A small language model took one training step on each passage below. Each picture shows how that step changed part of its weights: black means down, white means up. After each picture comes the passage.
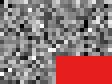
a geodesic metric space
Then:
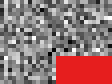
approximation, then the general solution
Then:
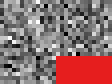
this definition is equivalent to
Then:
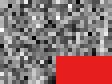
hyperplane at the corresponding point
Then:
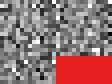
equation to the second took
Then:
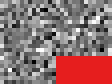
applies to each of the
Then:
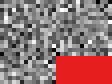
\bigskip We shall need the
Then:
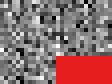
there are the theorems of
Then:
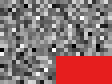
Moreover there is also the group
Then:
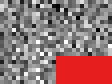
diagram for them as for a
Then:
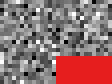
Vakil gave a
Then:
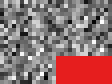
geometric structure of the graph of
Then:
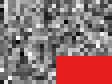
the Lie algebra structures, we
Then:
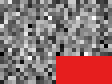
and we recommend
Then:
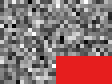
also thank Peter
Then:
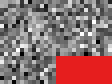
common distribution is a subset of
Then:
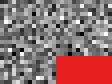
\FF, \quad
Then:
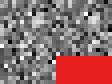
can give rise to different
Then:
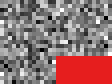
field. At low
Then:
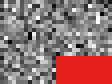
$K$ be an
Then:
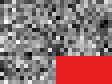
\eqref{11} and
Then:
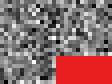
respect to the Generic
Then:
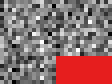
$\Sigma$ is called
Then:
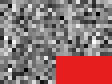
c$ holds if and only
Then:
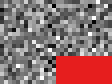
measure $\nu$ with full
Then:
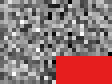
(in this case,
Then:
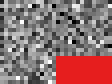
$\ve s$, large parts
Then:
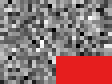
iterations (it) required
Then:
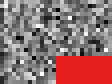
the class of $\cc$
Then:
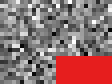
that represent $G$: the
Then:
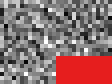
them as a model, a
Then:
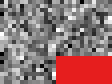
cosets might in fact
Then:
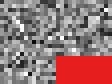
of 10 meters
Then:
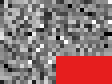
a point $x$ from
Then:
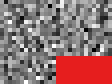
the meridian of
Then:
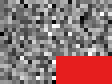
Then $A\in
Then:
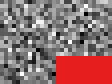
= 0$ for all
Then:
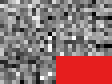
that the quintuple
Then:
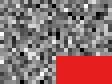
map on families of
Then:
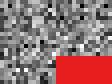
of Theorem 2.2
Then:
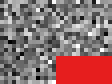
C$. The natural map
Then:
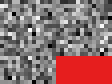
for all $1\le
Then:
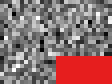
and where it exists it is
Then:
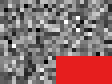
Leibniz rule
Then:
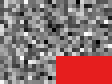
local minimizer. There
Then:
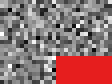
equal to $V_m
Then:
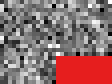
to the geometric distortion
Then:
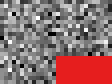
for $x\in
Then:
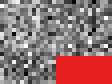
that our approach results in
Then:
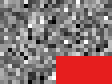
basis transformation matrices, which instead
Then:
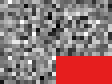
(please note that the
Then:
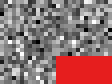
LIS of a
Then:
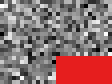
in $G$. Then
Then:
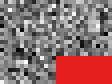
a spine decomposition.
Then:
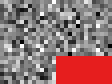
%Of course the
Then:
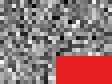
over the inertia
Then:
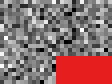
most natural way to make sense
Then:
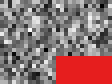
we find the terms of
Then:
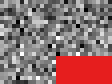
contradiction, which proves
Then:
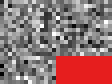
a class of long-range
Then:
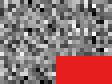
approximation property for abelian groups.
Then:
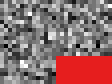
are {\it complete} if
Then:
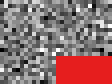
an immediate consequence of the
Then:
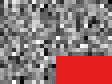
one could simply follow a
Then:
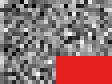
attractive with
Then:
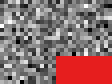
Floer, A.,
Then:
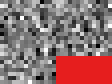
by the second element of the
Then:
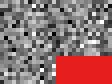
continuity condition to a simple
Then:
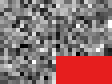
change in the proof of the
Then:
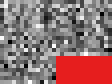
the centeral fiber
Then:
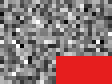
what proved so far,
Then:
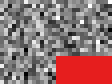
plane to $A$ at
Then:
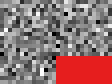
condition that $J$ is
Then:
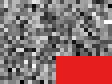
any updated model is
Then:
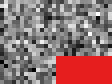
the conjecture. According to
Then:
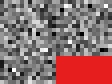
Markov property, for any
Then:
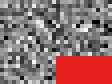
related to the Gromov
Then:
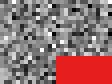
Let $\tilde X_t
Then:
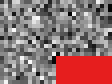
we were looking
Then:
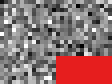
\mathbb{Z}}$. We
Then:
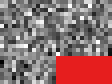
considered in view of technical
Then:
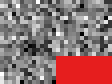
on the segment
